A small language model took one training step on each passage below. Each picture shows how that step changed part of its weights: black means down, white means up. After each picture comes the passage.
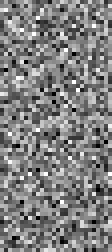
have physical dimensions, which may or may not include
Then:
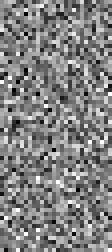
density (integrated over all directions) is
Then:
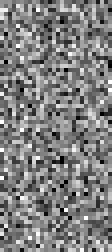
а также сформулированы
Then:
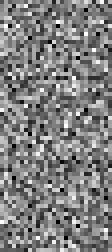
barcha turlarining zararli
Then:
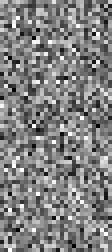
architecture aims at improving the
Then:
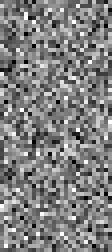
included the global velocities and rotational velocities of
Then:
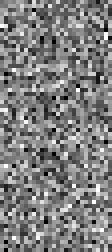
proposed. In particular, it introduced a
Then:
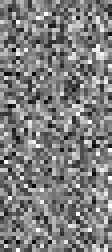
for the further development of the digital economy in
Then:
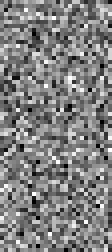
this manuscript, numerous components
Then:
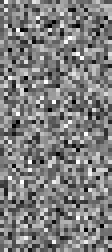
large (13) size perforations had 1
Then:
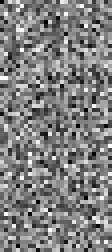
modes of the $W$ boson:
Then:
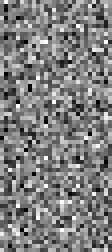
bewährt. Die Kinder
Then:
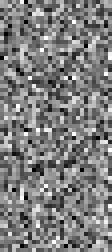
human health and are absolutely necessary components in a
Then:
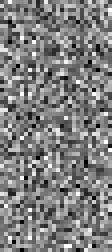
out at room temperature. These derivatives
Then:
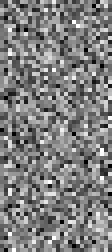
those states have been extensively studied in a
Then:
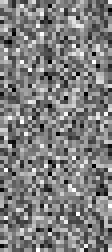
accessories, and evaluates the environmental and health
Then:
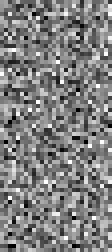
across the Atlantic World during the long
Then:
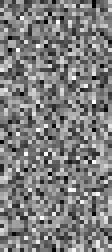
in the variations in the resonant frequencies
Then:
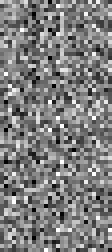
الكافي، بل نكاد
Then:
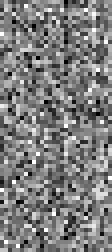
to test for the presence of dental sexual
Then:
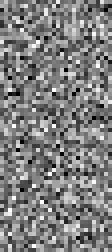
\mathbb{Z}$. It suffices to prove
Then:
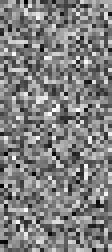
\newblock {Bayesian field theory applied
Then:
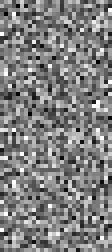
1 shows the results of our analysis. The graphical representation
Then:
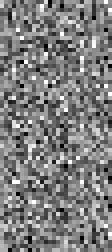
людини, у процесі
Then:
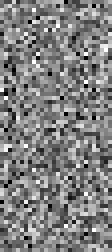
el aire, existen otros
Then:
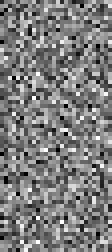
reached 129 million, with more than
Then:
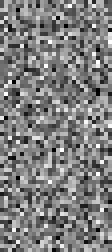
e leitura flutuante dos textos na
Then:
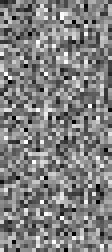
tizimini qamrab oladi. Bu
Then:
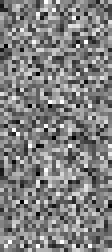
the semigroup $Z(t)$ ”
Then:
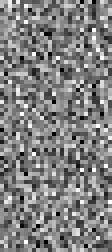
The structure includes three metallization layers,
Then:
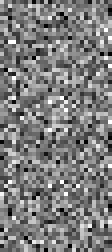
студентів вищих навчальних
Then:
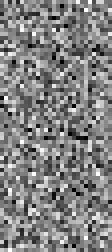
class they are instructive in identifying the origin
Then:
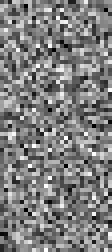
EEG recording are presented in Figs.
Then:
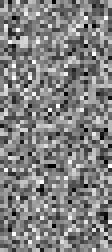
das leituras requeridas pelo
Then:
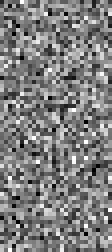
patient has a stable 24-month
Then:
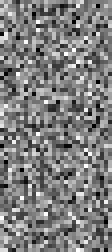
circuit voltages. Keywords:
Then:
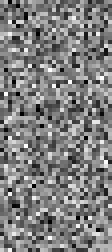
(or equivalently cut off) in the
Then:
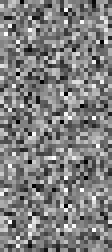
o método tradicional,
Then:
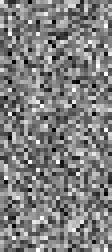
as Pound's Manifesto in understanding
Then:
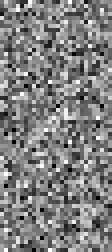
da parada, diminuindo
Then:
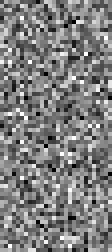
R5X4 viruses successfully
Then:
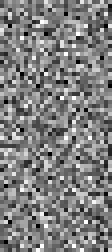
This is especially important as the world looks
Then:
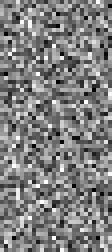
of single WS₂ – based FETs under
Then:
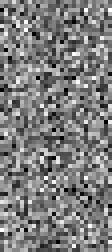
has visual illustrations, accompanied
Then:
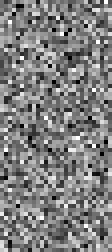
possivelmente, quem optou por
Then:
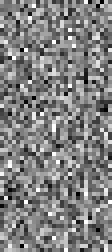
Hilfsmittel angefertigt
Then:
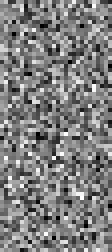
reading during a month long prediction was
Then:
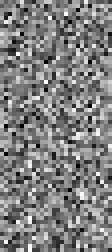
Inserting the explicit expression (see Eq.
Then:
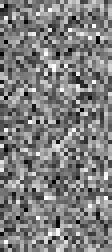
propagators} = \nonumber \\ && \qquad
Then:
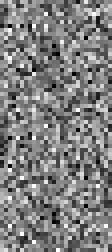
Tian, Zhen-Nan and
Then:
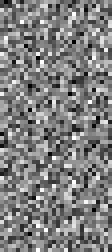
anglatadi. Bu yerda muallif
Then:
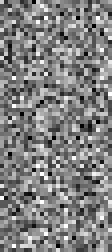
податкових надходжень
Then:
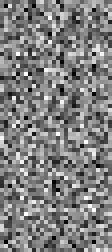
Corning shows that a viable process for
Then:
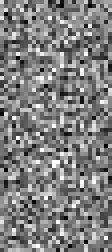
басқа усыллардан
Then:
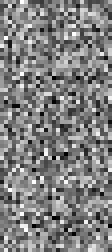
а также определена
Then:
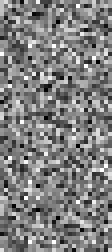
This is beyond the scope of the article
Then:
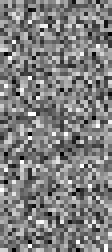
derived from its hardware implementation of the
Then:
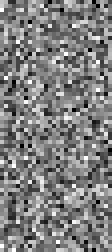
novembre commence une bataille
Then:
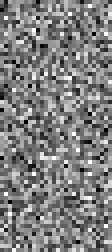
intercept to be Δ = 1.25
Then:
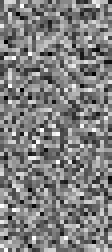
, and 3. provide a means for users to
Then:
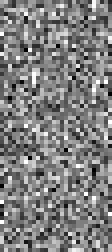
investigates the impact of cyclic temperature variation as
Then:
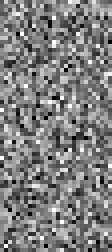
Electron rescattering also encodes
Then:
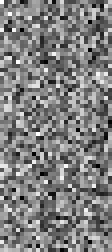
following sentences in the literature:
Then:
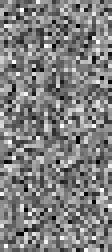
economic outcomes. Studies show that green
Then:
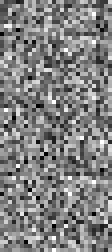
cases. This case report describes a surgical
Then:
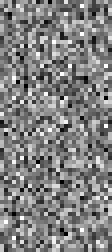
и сад пожарного общества
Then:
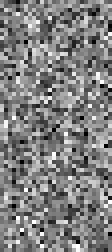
the sites. Preventive measures should
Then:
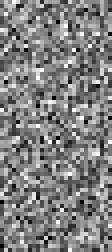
maestro Juan Francisco
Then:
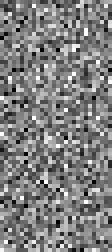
yig'ilganda, Sakkiz
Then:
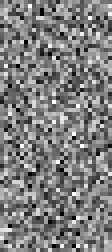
(b) Graph which partially
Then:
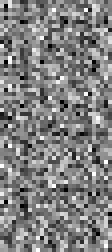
destinației obișnuite.
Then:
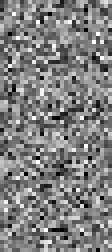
hamda turmush tarzidagi
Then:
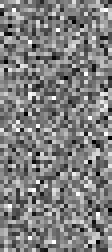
same problem when they try to accommodate
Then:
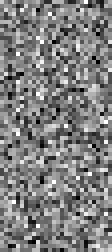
- To solve the problem of the average competence
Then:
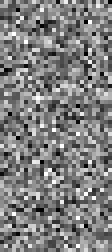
(b) display the optical microscope
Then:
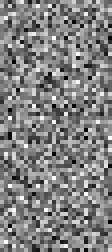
patient after operation is ready for transportation.
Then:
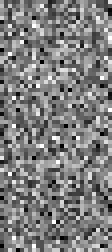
матеріалів при виконанні
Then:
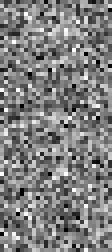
zlepšení kvality interpretace
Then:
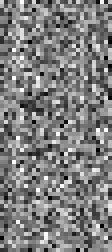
научной периодики,
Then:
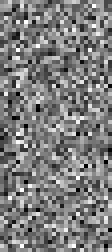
(top) we show a plot similar to that from
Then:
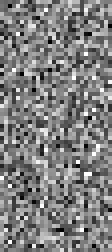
integratsiyalashgan tarzda
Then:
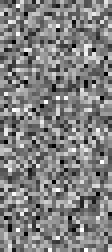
²talaba, O'zbekiston davlat
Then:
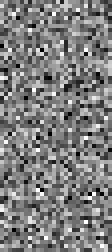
thus of $\sqrt{\gamma kT /m}$ over
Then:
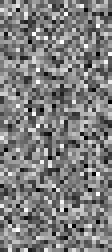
y opiniones con la finalidad de
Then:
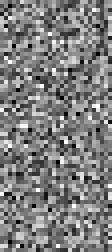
alle pratiche del ricordo e
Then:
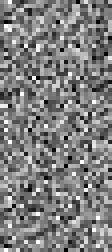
at time $t=0$. Studies of such
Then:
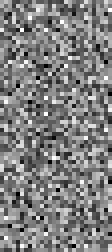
с другой стороны,
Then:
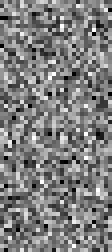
structural match to nanocrystalline Si
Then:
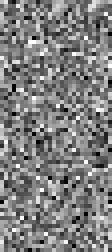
use the factors for other purposes like maintaining
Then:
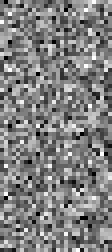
técnicas como montar um
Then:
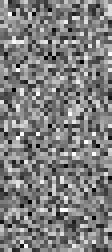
through a large number of zero energy Majorana
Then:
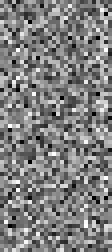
act as key partners, providing
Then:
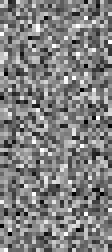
of the tutorial. Likewise,
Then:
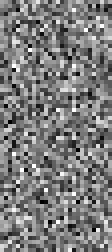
in an \emph{eductive} context''}.
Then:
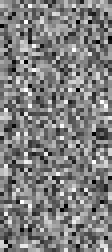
enhance the sustainability of small-scale
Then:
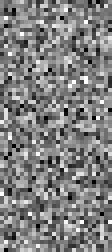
el texto presenta una imagen negativa
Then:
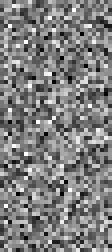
\subseteq L^p(\Omega)
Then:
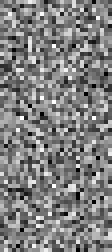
original polytope $\mathcal P$ can be
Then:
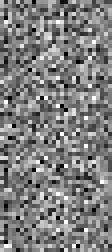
ya'ni hamkorlikni
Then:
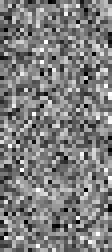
якої через бокові
